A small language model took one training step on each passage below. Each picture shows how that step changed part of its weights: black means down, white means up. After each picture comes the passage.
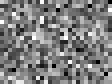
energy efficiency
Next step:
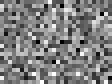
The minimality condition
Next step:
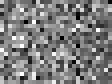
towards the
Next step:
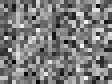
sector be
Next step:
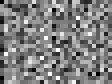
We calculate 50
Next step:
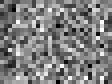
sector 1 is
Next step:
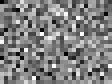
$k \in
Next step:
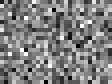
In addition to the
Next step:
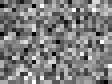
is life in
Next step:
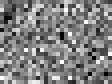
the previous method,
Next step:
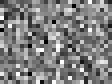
above and let
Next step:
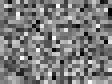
adjointness isomorphism
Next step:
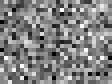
A gamified
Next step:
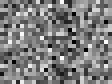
be made into a
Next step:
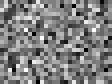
our joint work
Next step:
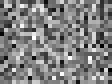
representations of the
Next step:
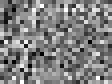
the geodesic
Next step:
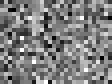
parameters like Road
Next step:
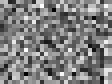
high enough. From
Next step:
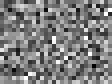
are done. On
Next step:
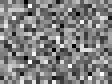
we shall also need
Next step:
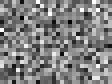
have a significant impact
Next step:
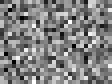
pair, for
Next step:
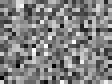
led to the
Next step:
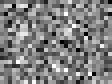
of $f$
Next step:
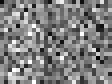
compute node.
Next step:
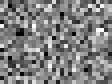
GOs and
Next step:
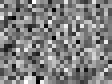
Indeed this is
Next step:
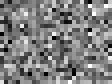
green building
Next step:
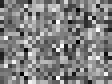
maps on these
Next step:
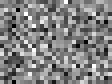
Owing to
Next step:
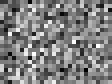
ideas from the
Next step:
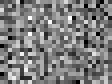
reducible problems are
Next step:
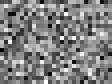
Area in
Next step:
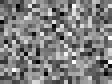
Third, risk
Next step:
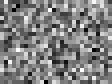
Sax as
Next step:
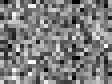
and only if the
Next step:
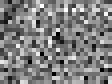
the age of
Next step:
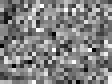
the simulation time
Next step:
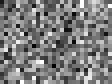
set up to be
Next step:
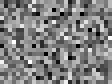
The regulation
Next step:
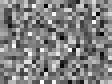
any constant,
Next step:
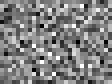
roughly in
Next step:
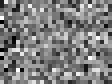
fiber a closed
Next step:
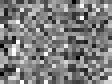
by a smaller
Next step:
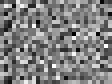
chain of vertices
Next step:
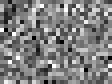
the characteristics of
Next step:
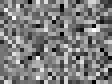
give many such
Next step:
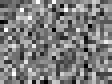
their release
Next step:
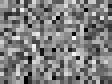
local identities
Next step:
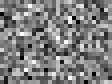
further constraints, we
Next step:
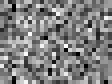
\s$, with
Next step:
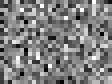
to have good
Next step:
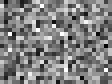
also the indicators
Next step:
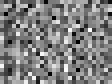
of the above
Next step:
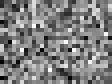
fire alarm
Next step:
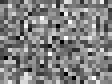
followed (see
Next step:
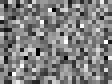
On the other
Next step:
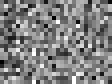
of the tensor maximum
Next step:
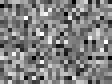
test was used to
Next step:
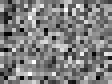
the numerical solving
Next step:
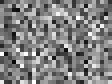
$n$ is
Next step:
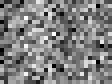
50 years or
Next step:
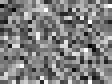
data effectively.
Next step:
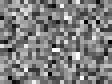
of Personal
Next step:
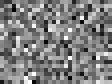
by multiplying
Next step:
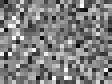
corresponding to the
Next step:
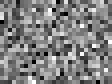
UE count has
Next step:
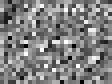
the data for all
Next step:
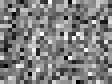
the total opening
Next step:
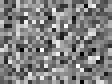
that, for all
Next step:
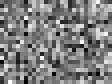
on national and
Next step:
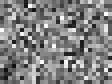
the facets
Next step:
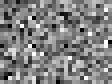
upon the
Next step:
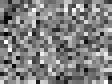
the level is performed
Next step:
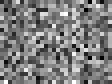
we adopt
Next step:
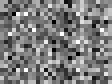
be seen as a
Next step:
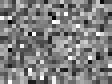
of Mathematics,
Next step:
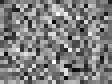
$G$ with
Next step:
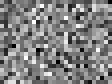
to the power of
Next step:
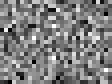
arrangement has
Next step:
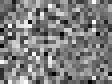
with no vectors of
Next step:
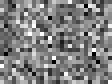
seems that
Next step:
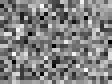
capable of exactly
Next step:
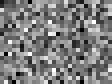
together with some
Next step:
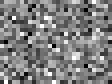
of K_H
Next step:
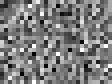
etc., are
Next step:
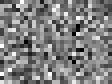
group $K$
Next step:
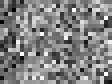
1 and a
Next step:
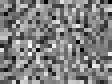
of this problem.
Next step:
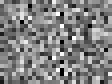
and advice
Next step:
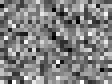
change detection and
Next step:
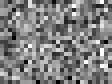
\lambda =
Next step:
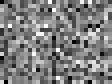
transformations in
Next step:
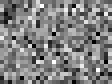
the answer
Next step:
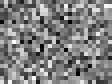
precursor to
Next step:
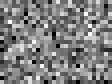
different fibres
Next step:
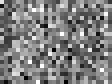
values as potential solutions
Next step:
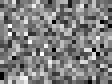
larger no matter
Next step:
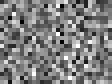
First, every
